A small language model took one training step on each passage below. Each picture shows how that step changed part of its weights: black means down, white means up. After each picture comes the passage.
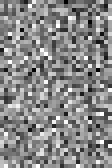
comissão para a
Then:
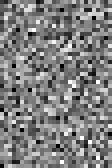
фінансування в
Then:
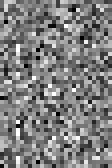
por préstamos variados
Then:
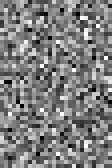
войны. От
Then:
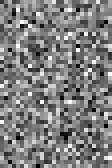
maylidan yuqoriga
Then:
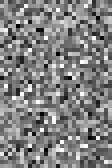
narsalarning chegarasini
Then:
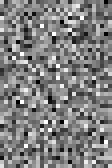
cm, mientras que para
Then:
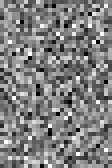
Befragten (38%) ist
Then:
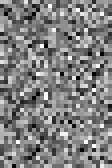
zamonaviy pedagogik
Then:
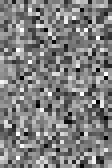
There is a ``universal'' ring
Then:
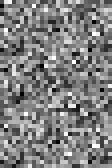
en la vinculación
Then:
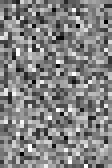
resulting OLS cut is
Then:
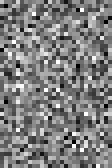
suspender por alguns
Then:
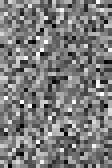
Robin, B.
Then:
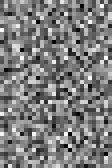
o'z ustida ishlash
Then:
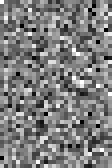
innego, jak
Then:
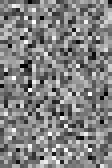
espaço para uma
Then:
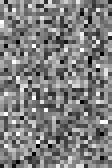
lang: deze werd pas
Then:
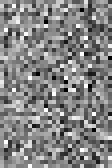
hodisalar kabi
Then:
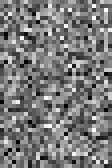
sbilanciamento interno
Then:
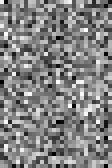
Ring matrices are:
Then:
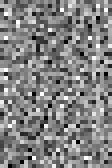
right $\B$-module on which the
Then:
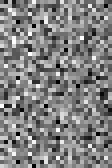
by \begin{align}
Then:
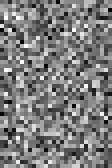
Werfener Schichten und
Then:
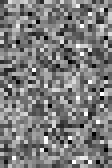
étapes d'un
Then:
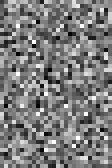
enjeux d'un
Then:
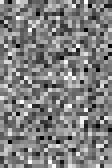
karena tidak terpenuhinya
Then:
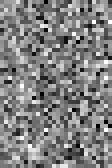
$\ell>0$ in the right
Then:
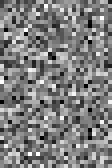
case. For fixed $n$ and
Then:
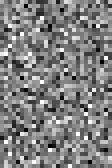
на теоретичне
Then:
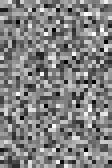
ishlarni tashkil etish
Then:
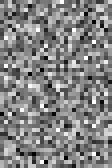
fit the domain geometry.
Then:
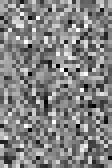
a tentative definition of higher
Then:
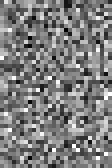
abordar a importância
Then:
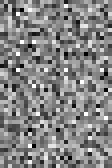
\delta_\alpha f_x
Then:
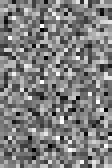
$e$ is uniquely
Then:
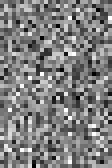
they will be shown to be pairwise
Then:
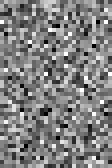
by one unit, etc. The
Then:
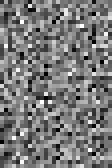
57 Xakimova
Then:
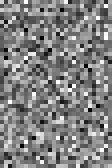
case where $v$ reduces to
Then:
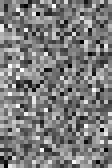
dostęp do
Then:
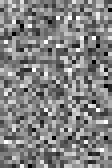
which already imply
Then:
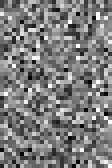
strong profile for $u$
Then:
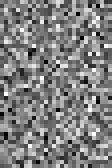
available if the number of
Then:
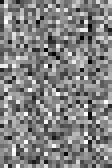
graves, mesmo na ausência
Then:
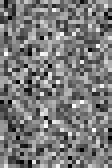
amplas que confrontem
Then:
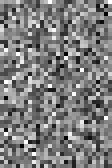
arabcha so‘z
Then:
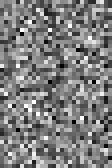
Taxation, 1927) va
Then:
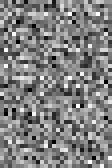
\ $$ Here we denote with
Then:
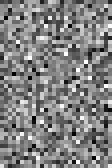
X_s^l X^s
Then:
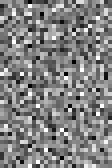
entre los estudiantes,
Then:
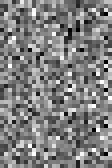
\wdot X} \alpha
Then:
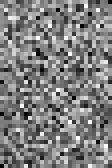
realiza el comentario sobre
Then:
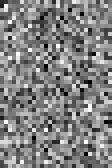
members and the edges denote the
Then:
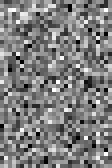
a naročito su
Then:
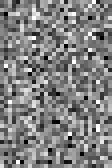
the coefficient of $1$ when
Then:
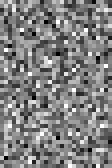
Wichita, KS,
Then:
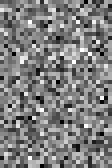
been produced. Boyd
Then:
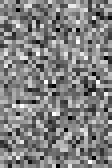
which with compact support, we have
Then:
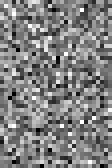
obtain \begin{center}%
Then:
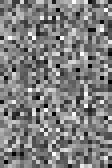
\ i \not = j \in
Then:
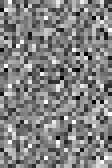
has not a convergent
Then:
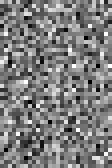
y una narrativa de
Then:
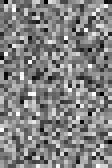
of simple loops in a
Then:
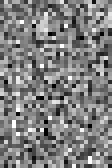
V(\overline{\Q}) \to
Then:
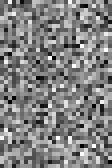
mellitus tipo 2,
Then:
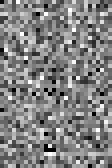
(FRE – ложных
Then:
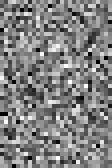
Genard y Xavier
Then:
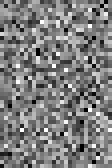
Por otra parte, el
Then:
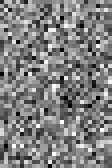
parental. În
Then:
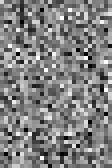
remainder still inducing
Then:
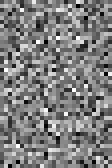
continuamente aprimorado;
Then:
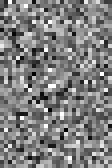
increasing. \finproof Proposition
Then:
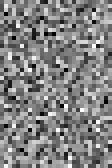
sur le $G_\delta$
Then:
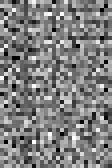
\hfill= \sum_{\omega
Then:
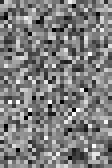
penelitian tersebut belum
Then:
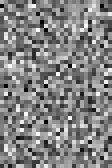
of the conjugacy class
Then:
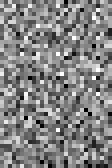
is anisotropic in every
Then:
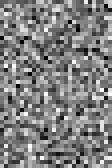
the resultant multi-leg
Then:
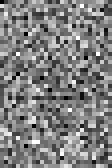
a threshold-type
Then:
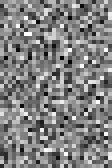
arti. L'altro
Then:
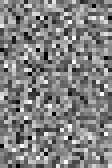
the larger equilateral
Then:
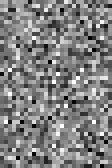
Это наглядно
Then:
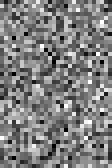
решений уравнения
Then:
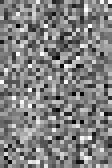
à pessoa humana,
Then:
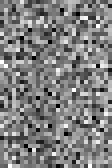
внедрены на
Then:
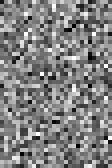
= t\}$ the geodesic
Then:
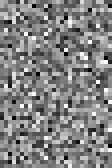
that, for all small vectors
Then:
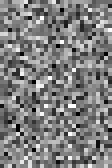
ҳам аломатлар
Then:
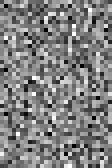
the representative points of tiles in
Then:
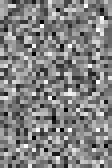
problem \eqref{euler}.\\
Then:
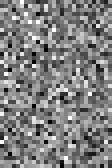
способов их
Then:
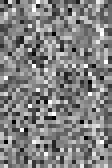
paper \cite{G}, where an
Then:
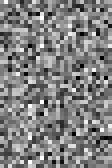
keyingi yurak va
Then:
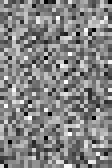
pembatasan sosial
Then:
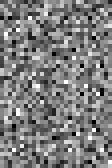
rural. 3. Se
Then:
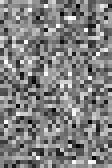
formula may depend on either the computational
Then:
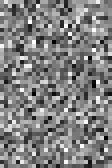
were defined for $A$; denote by
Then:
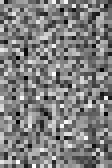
مضامین پایه
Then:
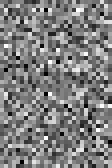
então, começaram
